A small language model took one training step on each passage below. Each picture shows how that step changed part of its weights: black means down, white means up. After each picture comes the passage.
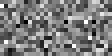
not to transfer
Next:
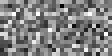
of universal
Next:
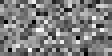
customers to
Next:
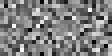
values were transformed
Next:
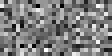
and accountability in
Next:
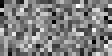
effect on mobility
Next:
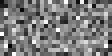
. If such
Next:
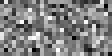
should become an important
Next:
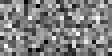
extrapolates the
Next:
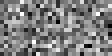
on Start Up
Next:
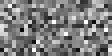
to long-term
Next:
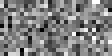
which are used to
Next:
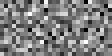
associated with the social
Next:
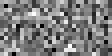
of the article
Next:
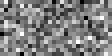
also provides additional information
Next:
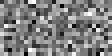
of industries including
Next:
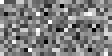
of compounds above
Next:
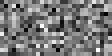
region fracture
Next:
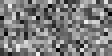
asthma or
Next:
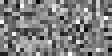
is important in order to
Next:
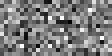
importance of oil
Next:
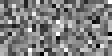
only one number that
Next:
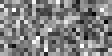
hopeful for
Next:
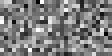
itself to discover
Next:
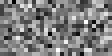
to its normal
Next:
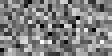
were included in this
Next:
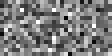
- **David
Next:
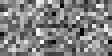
and the patient was
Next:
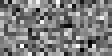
paper figures and
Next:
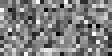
experience and improve the
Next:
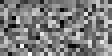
new skills and
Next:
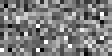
a set of communication
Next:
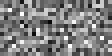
the case of the
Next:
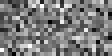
3S PV
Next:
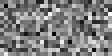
rely more on
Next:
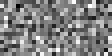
description since these
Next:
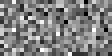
% girls
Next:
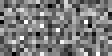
positive development, but this
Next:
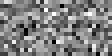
of digitalization was
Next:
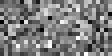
lobules or
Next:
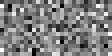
and privacy
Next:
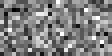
had already been
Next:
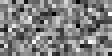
compression test. The
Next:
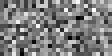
the planned
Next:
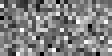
session of various
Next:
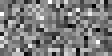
but there are many
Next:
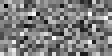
on the interaction with
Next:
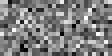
and it is not
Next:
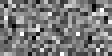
research conducted by
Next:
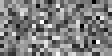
difference scheme
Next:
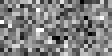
also be used to
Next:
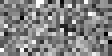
EDTA method is
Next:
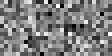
most experiments is
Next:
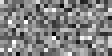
with ankle
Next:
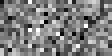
old value system;
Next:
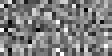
ideas in class,
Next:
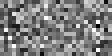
form of the lower
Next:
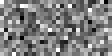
modelled in the
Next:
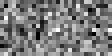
data from the source
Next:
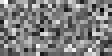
cognitive theory
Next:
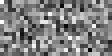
a larger,
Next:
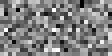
was observed that in the
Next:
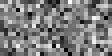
spinal cord
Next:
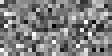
to pay for such
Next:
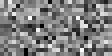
years on, and
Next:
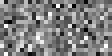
season. To develop
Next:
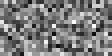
the need for more
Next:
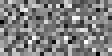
flow rate of
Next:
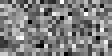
bottom of
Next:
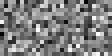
in the community and
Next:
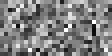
to proactively implement
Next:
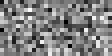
community before giving
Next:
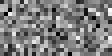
parameters, viz.
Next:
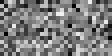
reference digital platform
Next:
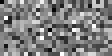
the agreement between
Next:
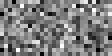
This data is used by
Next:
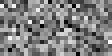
lower levels. In
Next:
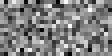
are released back
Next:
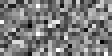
in three main areas
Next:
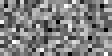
in maintaining
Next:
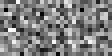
tests. The
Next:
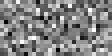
matrix provides a
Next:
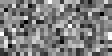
, denoted
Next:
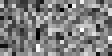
single side
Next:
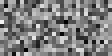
in water availability,
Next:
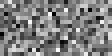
resulting in the
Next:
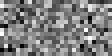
These measured pH
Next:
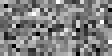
of disease.
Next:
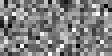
infrastructure and
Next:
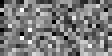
need for mobile
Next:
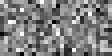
Additional information
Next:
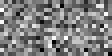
and jowa
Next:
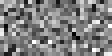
More affected
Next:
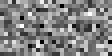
of food types
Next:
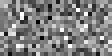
fraction of
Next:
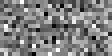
a responsive teaching
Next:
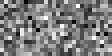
also been conducted in
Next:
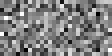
noted here that
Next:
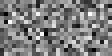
for product, as
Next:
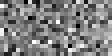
MoU among
